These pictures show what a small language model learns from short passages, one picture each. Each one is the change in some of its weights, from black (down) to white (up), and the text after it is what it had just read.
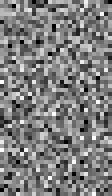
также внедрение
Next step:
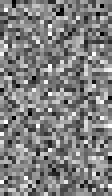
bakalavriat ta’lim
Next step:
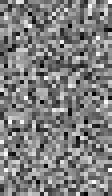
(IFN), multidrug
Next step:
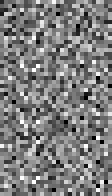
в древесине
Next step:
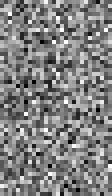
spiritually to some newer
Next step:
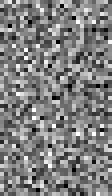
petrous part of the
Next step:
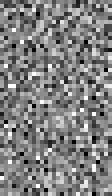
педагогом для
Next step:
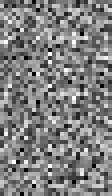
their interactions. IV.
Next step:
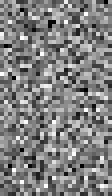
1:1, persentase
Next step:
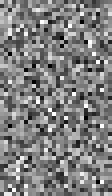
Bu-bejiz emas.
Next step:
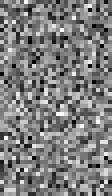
an increased competitive
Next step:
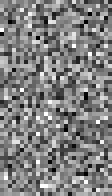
Accordingly, two effective
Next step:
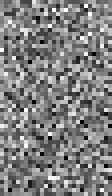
en el collage. Sin
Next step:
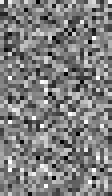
doktori ilmiy
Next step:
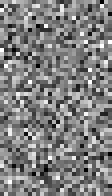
disposal practices [3].
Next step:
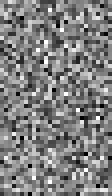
age in group A and group B were
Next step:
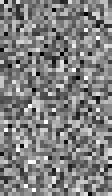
chi-square tests
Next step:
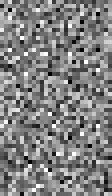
zid emasmi?
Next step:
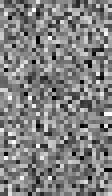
у большинства
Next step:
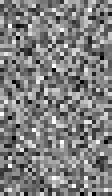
ortasha salmađı
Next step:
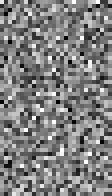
Mansur tomonidan
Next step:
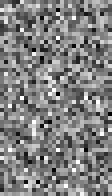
of patients (Donahue
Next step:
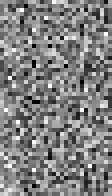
tiene que ver con las
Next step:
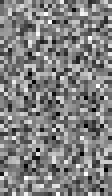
National Education Policy
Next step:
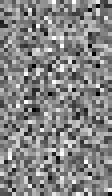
Mora Urda Juan
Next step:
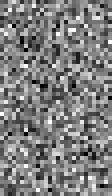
2 and April 14,
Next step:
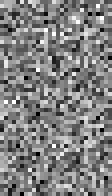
help! Before we
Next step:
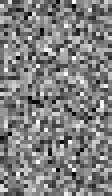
of customers, brands
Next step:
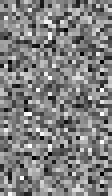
of extension workers. The
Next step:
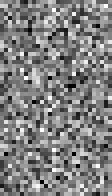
substanciais, visto
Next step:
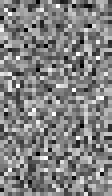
an End-Seam where
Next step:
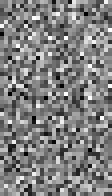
samarali tatbiq
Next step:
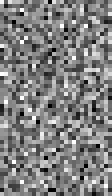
, α_m and L .
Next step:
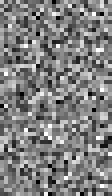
growth direction ahead of
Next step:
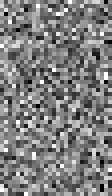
psixologik fenomen
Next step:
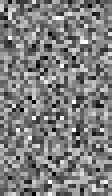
to muscle. Nervous
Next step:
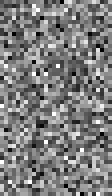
always give the same sound
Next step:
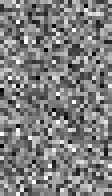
faunística e florestal
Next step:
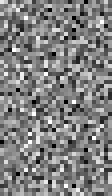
must be prepared or implemented
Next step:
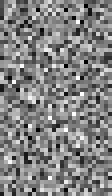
of young and mature leaf
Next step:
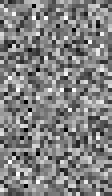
based on the same inputs: a
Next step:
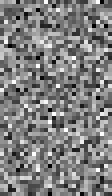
Alzheimer's Disease
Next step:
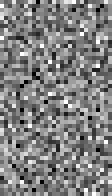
greater the irregularity
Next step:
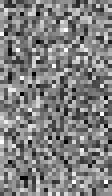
норм, а також
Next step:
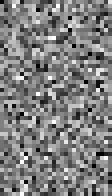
ulang, shundan
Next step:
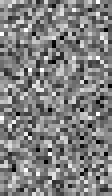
Serviciile electronice
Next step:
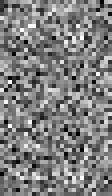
there could be damages to the
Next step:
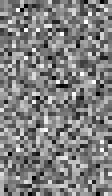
implies that if an anxious
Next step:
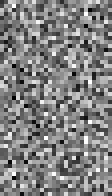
GDPR, a Data
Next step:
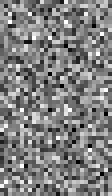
by considering bending stress
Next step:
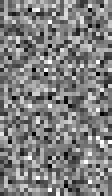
by providing access to digital
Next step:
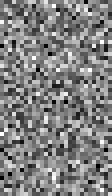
evita distorsiones indeseables
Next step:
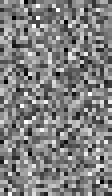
Place (OOIP)
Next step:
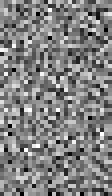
index values. In cognitive
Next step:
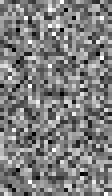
overwintering sites,
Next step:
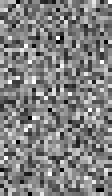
is bilingual (also old
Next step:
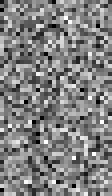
out that the majority
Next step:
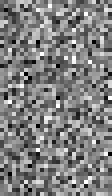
va darslarda faolroq
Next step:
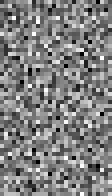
before receiving the
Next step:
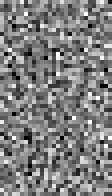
unmittelbar nach
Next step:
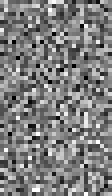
Souza Santos SARA
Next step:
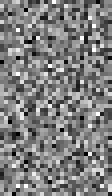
in Gujarat.
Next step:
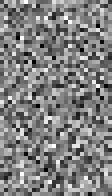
manipulating the canopy
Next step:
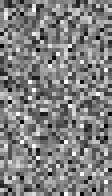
эмас, балки
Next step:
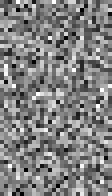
material from life. Selection
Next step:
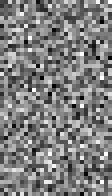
D. pandemic of
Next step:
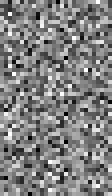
Fonte: Felcher e
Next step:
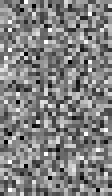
no només realitzant
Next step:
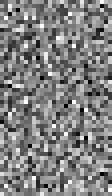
o'zbek xalqining
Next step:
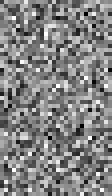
artificial intelligence on
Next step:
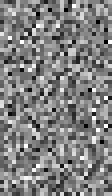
свою первую
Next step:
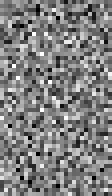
va infratuzilma bilan
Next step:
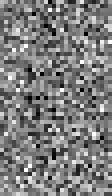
postcard bunker
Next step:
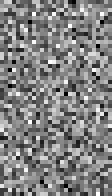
the physio-gnomy
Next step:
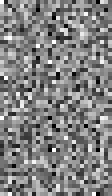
progressively studied and
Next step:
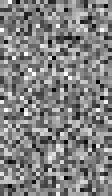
work deals with the numerical
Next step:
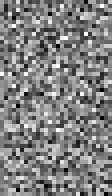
relation reste encore
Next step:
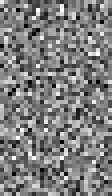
hinge and catalytic
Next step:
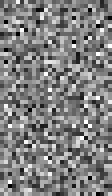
have read this submission and
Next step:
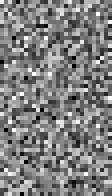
Koch e Elias
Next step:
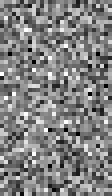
compared to other works. This study
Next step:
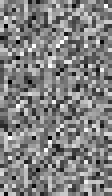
Bachao Beti
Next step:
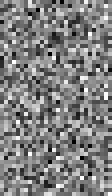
cenário atual da
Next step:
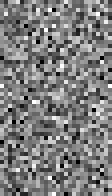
approval and consent to participate
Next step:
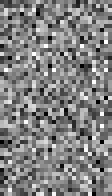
между входом
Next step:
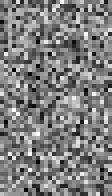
which he grew up, the
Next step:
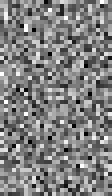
child's developmental level should be taken
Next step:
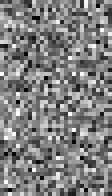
no cumplen con el
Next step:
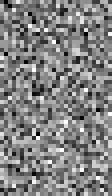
Third, we provided the
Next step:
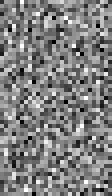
This article presents the results of
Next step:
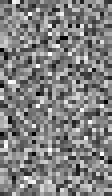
England," Parvez
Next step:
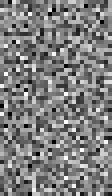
and another survey was
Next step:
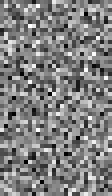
4 DATA MODEL
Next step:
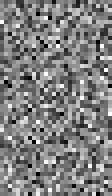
as mentioned in above
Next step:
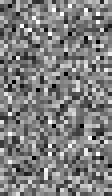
arttı” “Vaka
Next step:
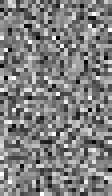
9.49$ (critical value
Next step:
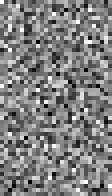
apartheid in South
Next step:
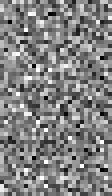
networks have a set of own
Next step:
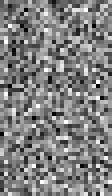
This section describes how to
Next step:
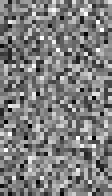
всего влечет
